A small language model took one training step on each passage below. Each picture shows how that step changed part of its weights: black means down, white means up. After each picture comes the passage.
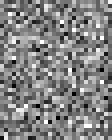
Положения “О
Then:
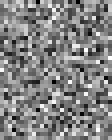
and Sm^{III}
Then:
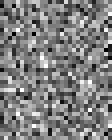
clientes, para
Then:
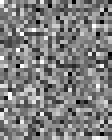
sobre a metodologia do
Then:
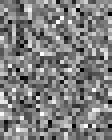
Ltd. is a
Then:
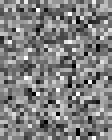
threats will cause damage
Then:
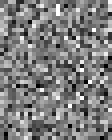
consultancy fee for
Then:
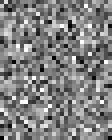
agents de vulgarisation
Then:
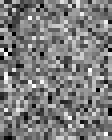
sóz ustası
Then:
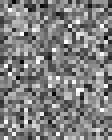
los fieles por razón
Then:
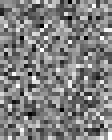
images are used as input.
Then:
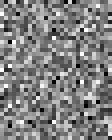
BMW profit growth
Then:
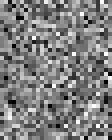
identical affinity
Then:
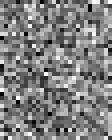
not have the resources required to
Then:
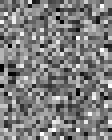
and C/A specimen
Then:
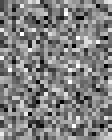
la formación del ser
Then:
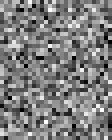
3 – Call for
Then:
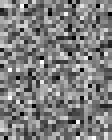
USG could be considered to
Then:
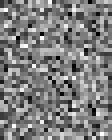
«terapeutica e
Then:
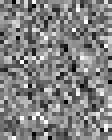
es que el desarrollo local debe
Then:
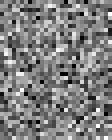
carrera política y la
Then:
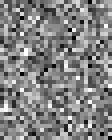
kerja dari debt
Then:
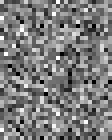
точках. В
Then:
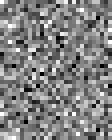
of Current Science Research and
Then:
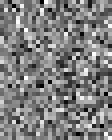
health is still open for further
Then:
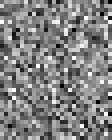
cache del processore.
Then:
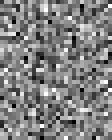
further distinguishes
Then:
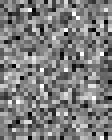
Mestrado, Instituto
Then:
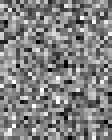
a wholly owned
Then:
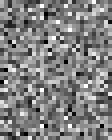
to do (or not
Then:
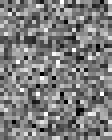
characteristics of metals and
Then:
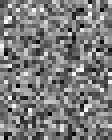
decreto: “Hei
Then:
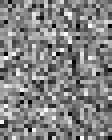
During this stage,
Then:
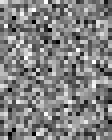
is called an Oka
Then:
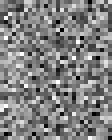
using software encoding,
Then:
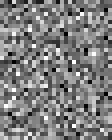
a necessary parameter for load
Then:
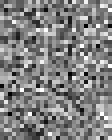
stress, often put in relation
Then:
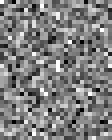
of corolla tube
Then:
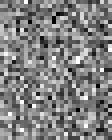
graceful graphs in
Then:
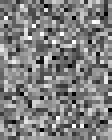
exact copy of the
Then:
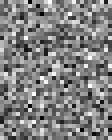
and performing the setup
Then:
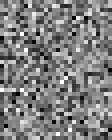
iqtisodiyot sharoitida
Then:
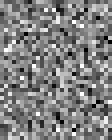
a Standardized
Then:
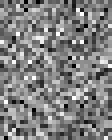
life of students for which they
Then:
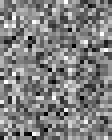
study area. It was also
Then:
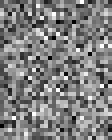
Antara lain:
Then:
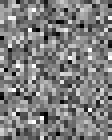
existential angst to
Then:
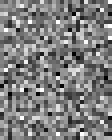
The current volatility in
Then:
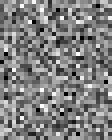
and its creativity still
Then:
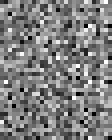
base, known as basis
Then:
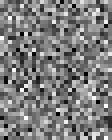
chart Fig. 3:
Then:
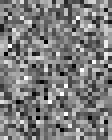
coordination within the project,
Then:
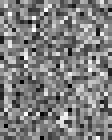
uchun o'zini
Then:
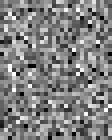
de la sospecha
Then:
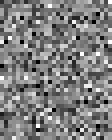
diabetes mellitus were
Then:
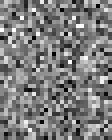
gives a rough
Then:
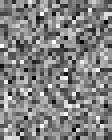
kaliti. Ingliz
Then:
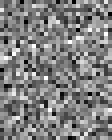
As can be seen from the
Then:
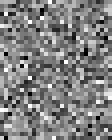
for evaluating performance It is
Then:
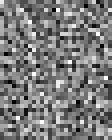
us the ministry of
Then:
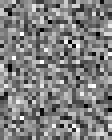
Fab Labs in
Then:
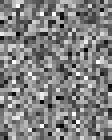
different areas of human life.
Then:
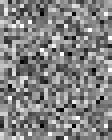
and economic efficiency while ensuring
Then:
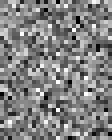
economy will be at full
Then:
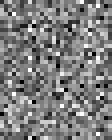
сне: систематический
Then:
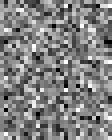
Section four provides the
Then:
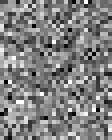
с внешними
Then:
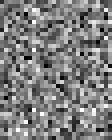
Pulau Jawa
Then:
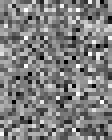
used to make a prediction
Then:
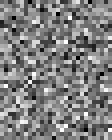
the final cutting. All
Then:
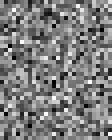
R. Saliency theory
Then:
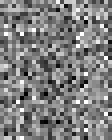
função de seguir os
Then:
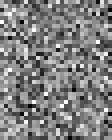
hayot sifatini
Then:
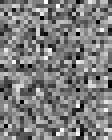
one offered by the
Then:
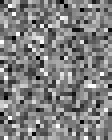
by a pair of
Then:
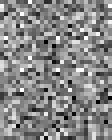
hosted on a
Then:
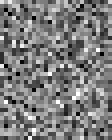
the male students, they
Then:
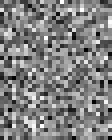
datos de la morfología
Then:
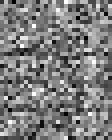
play pivotal roles
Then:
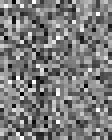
él encontradas, así,
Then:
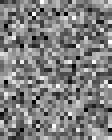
which is defined as how employees
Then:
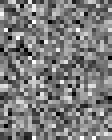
Gulf of Guinea
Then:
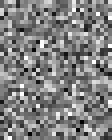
is the gravitational
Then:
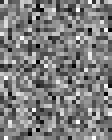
its role in the initiation
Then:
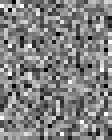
Data Data mahasiswa
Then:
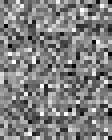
underlying metabolic or
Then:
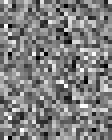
for a novel solar
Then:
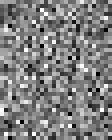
Science Governance - International
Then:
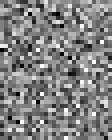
year. - Over
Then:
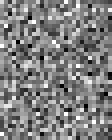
a prediction interval acc.
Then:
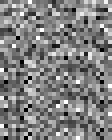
on the impact of the
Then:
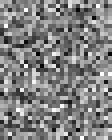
feature, additional metadata
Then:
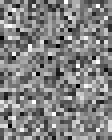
from the acceleration sensor
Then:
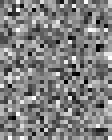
has been used recently by
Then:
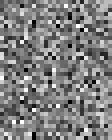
фестиваль в
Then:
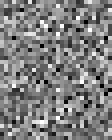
and environmental contributions of the
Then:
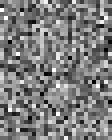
серед членів
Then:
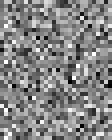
etc. Asemenea
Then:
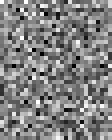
of thinking that work in
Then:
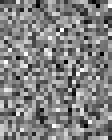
eng barakalilaridan
